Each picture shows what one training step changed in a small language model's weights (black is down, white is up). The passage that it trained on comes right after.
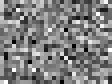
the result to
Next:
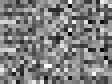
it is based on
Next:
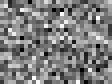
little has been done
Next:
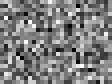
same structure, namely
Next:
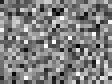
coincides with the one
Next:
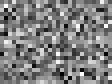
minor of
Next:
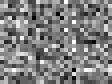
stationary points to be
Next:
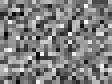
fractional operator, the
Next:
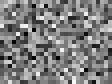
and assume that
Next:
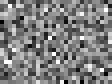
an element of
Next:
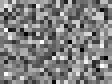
of these errors
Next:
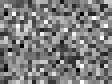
error continues to
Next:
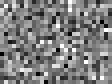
Following this
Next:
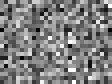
a square with
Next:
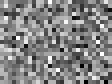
those in the
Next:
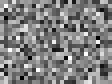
of the random walk
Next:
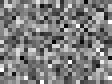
closed disk of radius
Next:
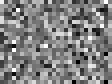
the following.
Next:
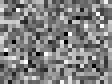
the quantum singular value
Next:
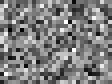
for their interest,
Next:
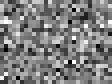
assumed the context of
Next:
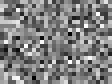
the shape parameter less
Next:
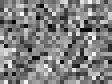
we are given a
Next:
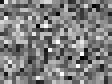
variables makes no real
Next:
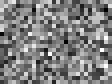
in terms of
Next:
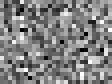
& \widetilde
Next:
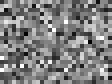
at the eigenvalue problem
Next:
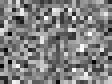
= \invpin
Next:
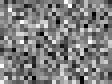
we are ready
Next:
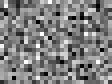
cells. we note
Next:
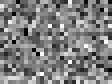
given interval}
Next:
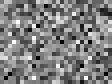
positive integer,
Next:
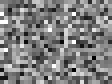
numbers be not all
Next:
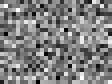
continuous function satisfying
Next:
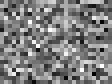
based upon work supported
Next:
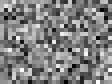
of the reduced zeta
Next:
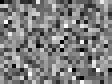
M, \exists
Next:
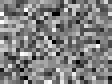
If we assume that
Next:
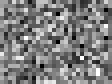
is continuous on
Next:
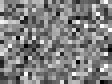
the classes mod
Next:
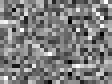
the group such that
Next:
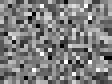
as there exist at
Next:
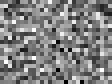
using the techniques of
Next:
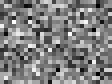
structures. The parallel
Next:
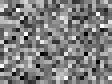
the approximating ones
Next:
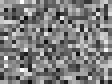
by the relations:
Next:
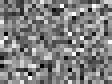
$u \leq
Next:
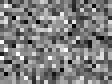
commutative but not
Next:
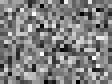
Cartesian product
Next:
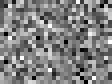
such that the above
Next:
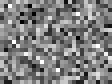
owing to
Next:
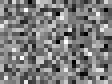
is also contracted
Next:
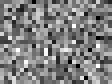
term that occurs when
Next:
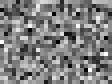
statement is already contained
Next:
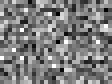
is therefore not
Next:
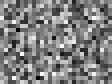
for completeness.
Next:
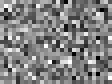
of the leading principal
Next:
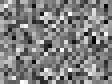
and only if there
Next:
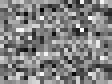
hand, on the
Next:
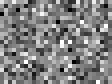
and Condition
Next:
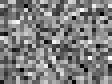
solution $\mu$
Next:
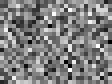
clearly an abelian
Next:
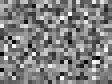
and prove some
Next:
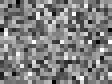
there are infinitely many
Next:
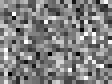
to any order,
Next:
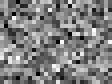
oscillations} In
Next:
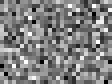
the NSFC
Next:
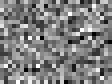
and $A$
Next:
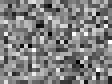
cofinality (not
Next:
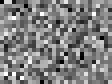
of type I.
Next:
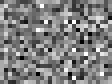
open set for which
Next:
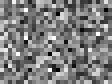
is a minimal
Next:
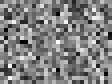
for the process:
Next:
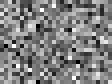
standard space representation
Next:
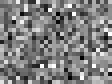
a finite number of
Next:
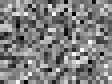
That is, $$
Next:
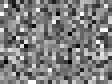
the lemma above,
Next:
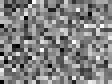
study the following question
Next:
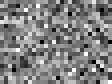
Using the binomial
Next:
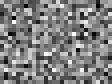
data. Before
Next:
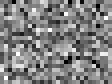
additional dense rows will
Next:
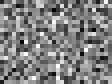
not available, we
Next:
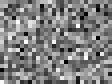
spanned by the basis
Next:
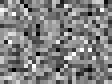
We use basis functions
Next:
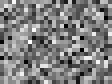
of a plane wave
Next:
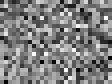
pure drift
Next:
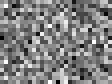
quite advanced
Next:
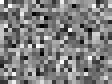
Cassini and
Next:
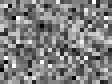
modelling (see
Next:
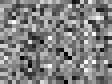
from a distribution
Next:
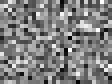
principle and this
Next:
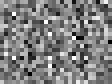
to stay
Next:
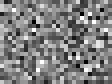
that of Group
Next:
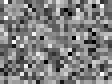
$\partial D$,
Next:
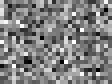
be the positive solution
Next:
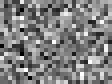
& \sum
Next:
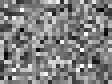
contradiction. So,
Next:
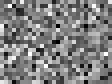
Notes in
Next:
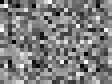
must use a smaller
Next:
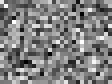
possible. \medskip
